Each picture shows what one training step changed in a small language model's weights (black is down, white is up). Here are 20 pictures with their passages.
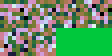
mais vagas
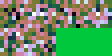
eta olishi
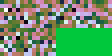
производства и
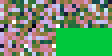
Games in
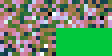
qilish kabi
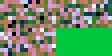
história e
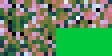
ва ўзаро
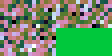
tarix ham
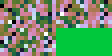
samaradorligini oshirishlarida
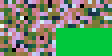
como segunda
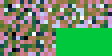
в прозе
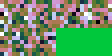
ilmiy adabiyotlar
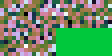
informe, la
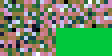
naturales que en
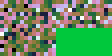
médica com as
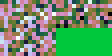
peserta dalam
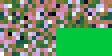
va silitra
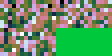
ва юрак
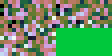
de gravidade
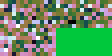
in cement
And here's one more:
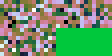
essenciais para
